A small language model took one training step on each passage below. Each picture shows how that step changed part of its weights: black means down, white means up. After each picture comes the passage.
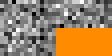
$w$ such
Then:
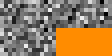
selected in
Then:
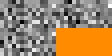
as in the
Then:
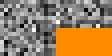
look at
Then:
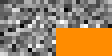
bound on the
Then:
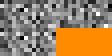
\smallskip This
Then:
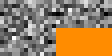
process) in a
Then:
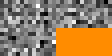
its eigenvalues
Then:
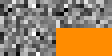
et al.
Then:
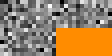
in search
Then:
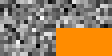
to numerically
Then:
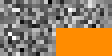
this measure comes
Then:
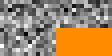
to derive
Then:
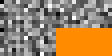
follow a linear
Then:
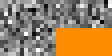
maps $$\phi
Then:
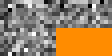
is very
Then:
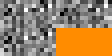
be found in
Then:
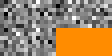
u(\theta -
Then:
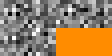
intersections of
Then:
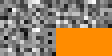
is that for some
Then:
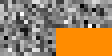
image of that
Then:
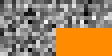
and write the
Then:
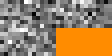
$k$ exists
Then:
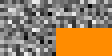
see that for every
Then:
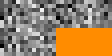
the system to
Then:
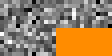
Let $\varphi$
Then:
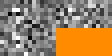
this defines
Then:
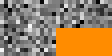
in at least
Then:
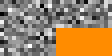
a generalization of
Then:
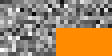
seen so
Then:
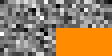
if $\varrho
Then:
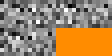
\een as
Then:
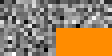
the bounds for
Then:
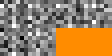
This model not only
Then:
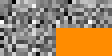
in this case the
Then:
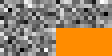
is smooth in a
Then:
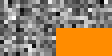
Thus, as
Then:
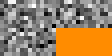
similar process, we
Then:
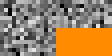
placed in
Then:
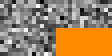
$\gamma$ and
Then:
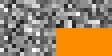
in an orbit
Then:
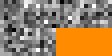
and including
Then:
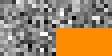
the left side the
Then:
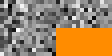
Using the
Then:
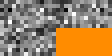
test to
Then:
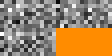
One can see
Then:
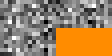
counts the
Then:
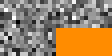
It has a linear
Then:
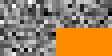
constant $M$.
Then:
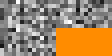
the well known
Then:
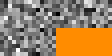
cases have been
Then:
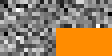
layers of
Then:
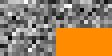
$g$ is
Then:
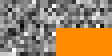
ne pas dire
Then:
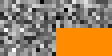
is the ring
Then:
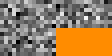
has exactly one
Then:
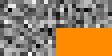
algebraic curves
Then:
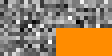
classical works
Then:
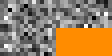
simple closed curves
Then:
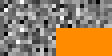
The strict
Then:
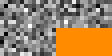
proportional to
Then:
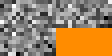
the oriented
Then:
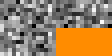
and processing
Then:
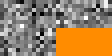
actually a
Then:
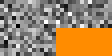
\item for all
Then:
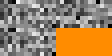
the difference
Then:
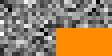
for $\mathcal
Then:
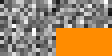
At this point
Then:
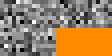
the natural injection
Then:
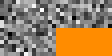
the case for the
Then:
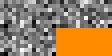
shifted and
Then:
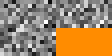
proof of the
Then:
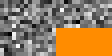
The question
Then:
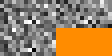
Remark 3.}
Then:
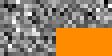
$ pour
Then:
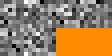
surface is an
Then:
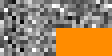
in the local
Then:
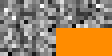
Hence, we need
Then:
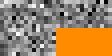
X$ yields
